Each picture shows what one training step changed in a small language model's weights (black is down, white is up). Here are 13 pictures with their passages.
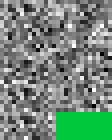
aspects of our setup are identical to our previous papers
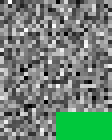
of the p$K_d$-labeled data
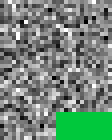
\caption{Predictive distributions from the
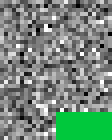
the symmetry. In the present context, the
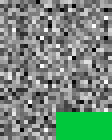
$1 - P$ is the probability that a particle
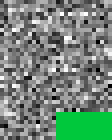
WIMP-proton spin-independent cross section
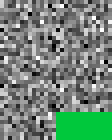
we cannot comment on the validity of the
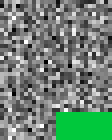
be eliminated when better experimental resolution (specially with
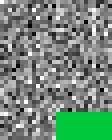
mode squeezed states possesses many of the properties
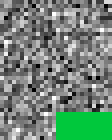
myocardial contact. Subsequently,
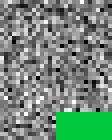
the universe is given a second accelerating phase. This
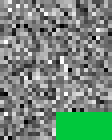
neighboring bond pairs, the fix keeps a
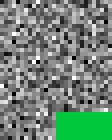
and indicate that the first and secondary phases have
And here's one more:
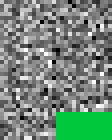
ADMM to the reformulation permits
